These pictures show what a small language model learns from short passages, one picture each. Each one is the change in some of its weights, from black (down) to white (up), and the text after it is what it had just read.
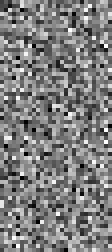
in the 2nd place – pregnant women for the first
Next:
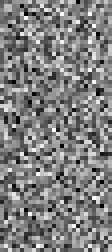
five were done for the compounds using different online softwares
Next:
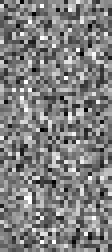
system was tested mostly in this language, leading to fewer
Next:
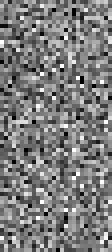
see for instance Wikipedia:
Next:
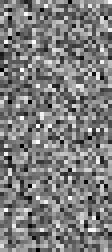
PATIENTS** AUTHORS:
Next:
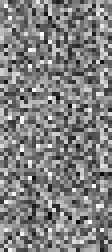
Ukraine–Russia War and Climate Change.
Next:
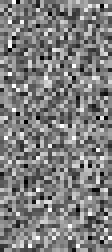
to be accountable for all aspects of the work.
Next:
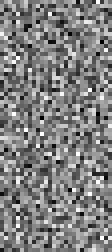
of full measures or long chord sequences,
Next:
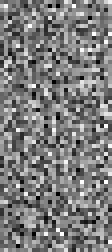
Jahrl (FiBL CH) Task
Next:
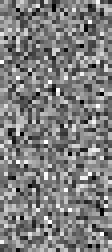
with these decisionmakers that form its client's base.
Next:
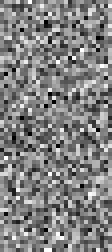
damaged with nanotube pull-out and
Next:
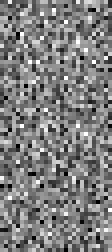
It was highlighted that dealers would no longer be required to
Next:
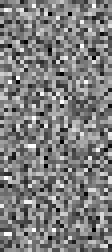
butan-2-one, ethyl acetate,
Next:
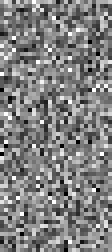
State. The beta weights of 0.550,
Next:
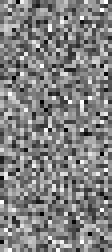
The client did not fix anything. -
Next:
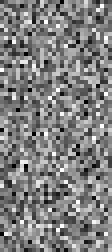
rate, and boundary layer heat transfer coefficient. Since lowering
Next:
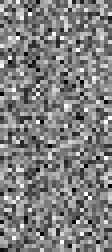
of the Legislative Chamber of the
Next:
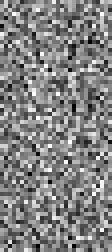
production and the quality of the final product. In order to
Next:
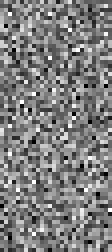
The majority of migraines occur in individuals between the
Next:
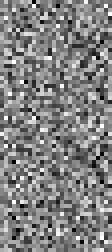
yield per calving interval, efficiency of milk production and
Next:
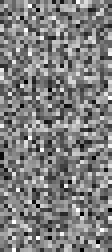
spend more time learning vocabulary than
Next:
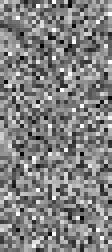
- Beyers, P. Y.
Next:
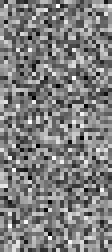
more quickly. KEYWORDS:
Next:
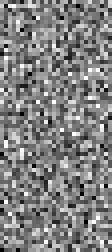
number of pairs of means. The Tukey test
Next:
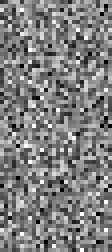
lack of an effective and efficient solid waste management plan, public
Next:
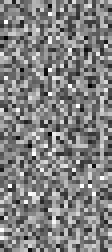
Post Graduate Students in Computing*.
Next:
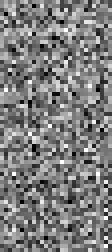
are the websites which are build upon the technological
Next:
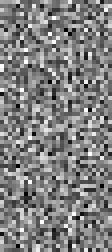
largely depends on the quality and quantity of samples
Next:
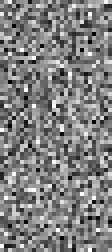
heavy metals and dye has been investigated. The maximum
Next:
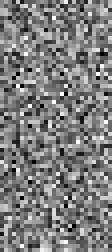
summary, this yielded 135 microarray samples.
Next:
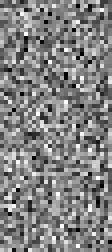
been explored in academic literature – including clustering-based,
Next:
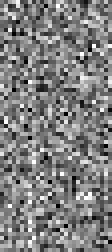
electrically-nonconductive fillers have
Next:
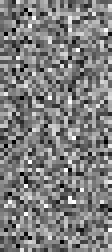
Pawarwadi, Atake,
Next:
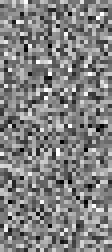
higher productivity than those without. Thus, access to credit is
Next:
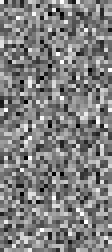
follows: the evaluation values are given as multi-valued
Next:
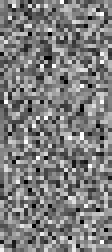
terms prove to be separable from the much larger
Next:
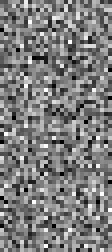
always feasible, which significantly increases the applicability of the
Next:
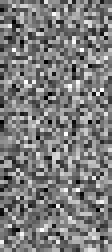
showed that even though Ethiopia has had a conventional
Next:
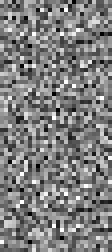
2019, an 27% decrease. Most equids that
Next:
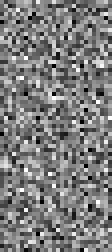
better than those taught using traditional pedagogy
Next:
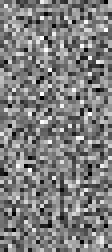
to a greater extent, there prevails emerging issue of
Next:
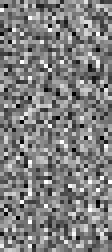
regressed) experimental measurements, as detailed in the support material
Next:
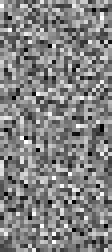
different regions of Bangladesh is complex and usually heterogeneous
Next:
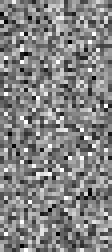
semi-humanoid robot of 45.6 cm
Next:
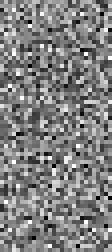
person in Bengali movie robs the
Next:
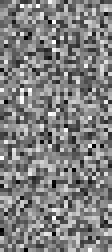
and whey powder) was applied. The ice
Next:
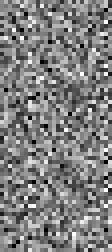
oxygen-saturated electrolytes as tested in
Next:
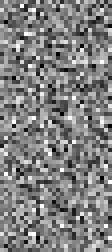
dry spells on bacterial wilt
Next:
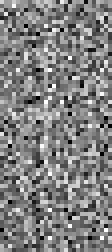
and the promotion of human rights. By embodying
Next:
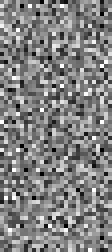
of the samples, instead of the RNA; finally,
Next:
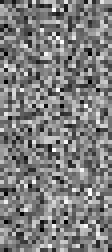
user tracking. This methodology allows us to create user personas
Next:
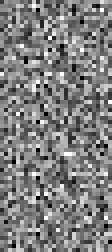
de olefinas. En este
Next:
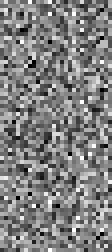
with falling stress-strain curve. In addition the
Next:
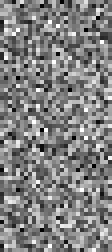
of Air temperature, Water temperature, Light
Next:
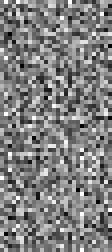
Huang, 2019 of the genus
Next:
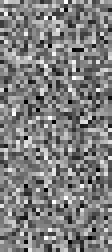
areas, and sites. Indonesia, as a country rich in
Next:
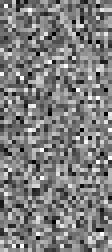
enjoy a high level of trust. Outputs
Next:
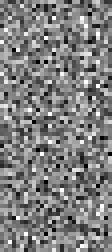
1) To compress sequential body motion data into a
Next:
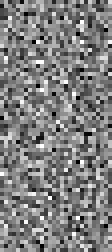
commented on the manuscript. Notes The
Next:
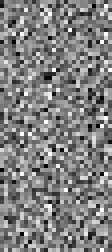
and technological developments have increased pressure on traditional energy sources -
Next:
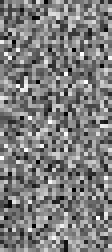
among adults. The non-poor adjust their sleep
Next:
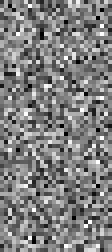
is an option login directly to the DocEnhance
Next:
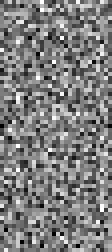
of the implemented models for rudder actions (for a
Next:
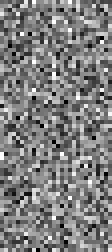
trial and error method, so here an effort has been made
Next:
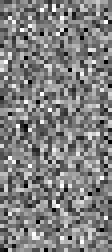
nets- setting the cordage industry as its primary
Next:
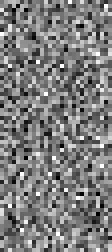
for both data with and without taboo samples and the
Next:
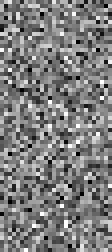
rose meal Protein, % 8.9
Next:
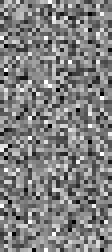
of the project Figure 11. Last version of leaflet
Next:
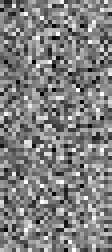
of 3.92 while the female students had a mean score
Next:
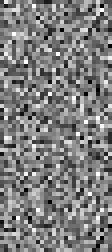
include components of reasoning, attention, planning, inhibition,
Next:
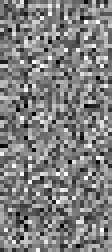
applicant and co-applicants are already in operation
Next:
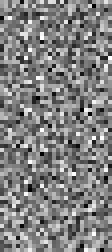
most promising technologies currently emerging from EU-funded research
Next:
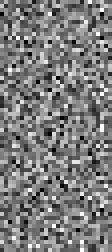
have a way to document this. Ideally, at
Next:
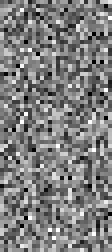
2006 AGU meeting and drafted the
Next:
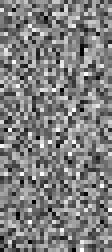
some of the problems faced in the classical educational system which are
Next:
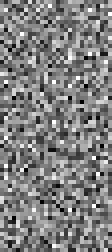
that such working groups be set up in N4O under
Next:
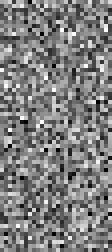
of cancer care/healthcare for young people.
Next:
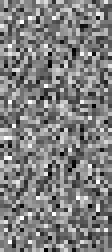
a simplified approach using readily available instruments. 2
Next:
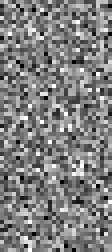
Ijebu-ode Ogun State. The
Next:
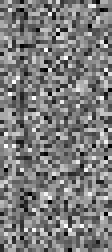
Krishna Girls College,
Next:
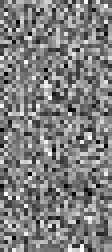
*Proceedings of the International Conference on Learning
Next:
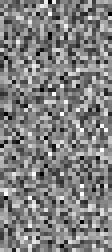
a positive reflection on the performance of employees. Labor
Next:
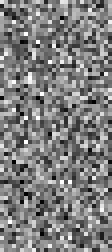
purposes, geographic features such as latitude and
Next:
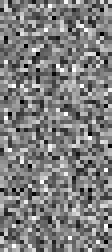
becomes slaves while their husbands become their
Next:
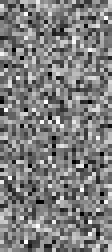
be accurately measured with good reproducibility if optimum conditions
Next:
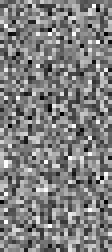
in terms of proportion, frequency and percentage. Results Table
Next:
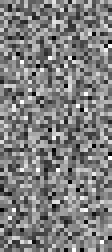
areas (ha) by regions in the Republic of
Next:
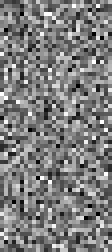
on elcoStack® E350 Fuel
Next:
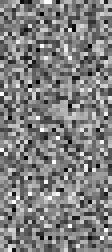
and the method of Mellin transforms to obtain the
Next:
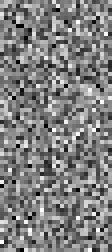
without breath retention. Inhalation was
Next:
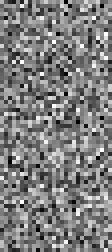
interpretation and understanding of that communication. Eventually in the
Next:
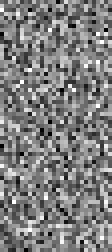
the following: - It is necessary to provide training for
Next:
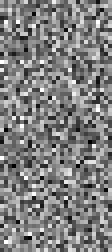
other fibre materials was due to its stiffness which increases
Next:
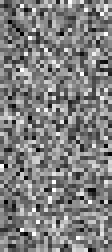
and in up to two-thirds of patients with
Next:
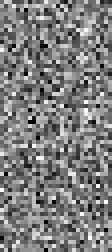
capacity as a mean that could limit the growth of air traffic
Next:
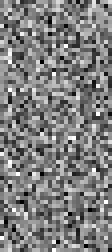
reconfiguration. The second group method includes methods based
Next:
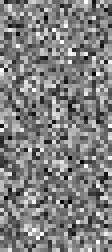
oncology team clinic. Figure 4 CT
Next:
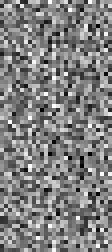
NY) or equivalent statistical software. RESULTS AND
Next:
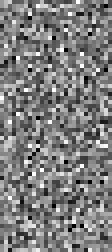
come from just four states – 14% from Uttar
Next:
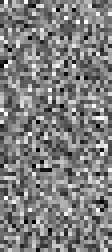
a deity, while also representing the surrender of
